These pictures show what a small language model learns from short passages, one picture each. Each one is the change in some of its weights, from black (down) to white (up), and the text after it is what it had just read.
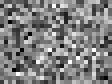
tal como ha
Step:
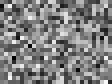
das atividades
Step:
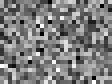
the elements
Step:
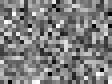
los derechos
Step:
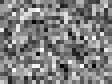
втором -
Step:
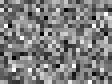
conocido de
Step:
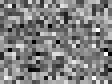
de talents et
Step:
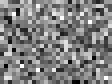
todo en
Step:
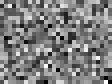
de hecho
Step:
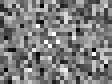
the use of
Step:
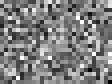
as luvas
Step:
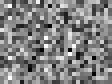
que são
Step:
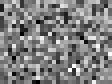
of a national
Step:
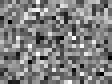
метод -
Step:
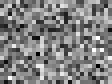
ritm ham
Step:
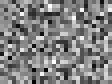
inherentes a
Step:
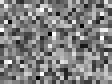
do ambiente
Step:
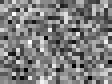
у больных
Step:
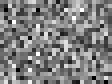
Esto se
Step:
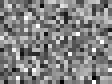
Le Plan
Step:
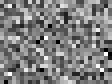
de 1^a
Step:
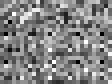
со спины
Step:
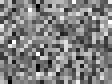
relação entre o
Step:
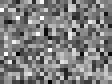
de fralda
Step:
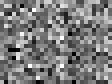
forma, a
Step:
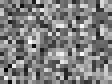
bu uning
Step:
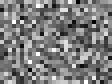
University of
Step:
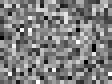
that were
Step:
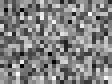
de gestação
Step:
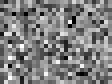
to steep
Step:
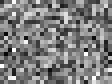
рабства на
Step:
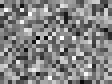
“por la
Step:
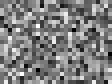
La lucha
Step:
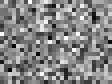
zijde van
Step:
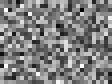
partir dos
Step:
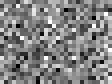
con una capa
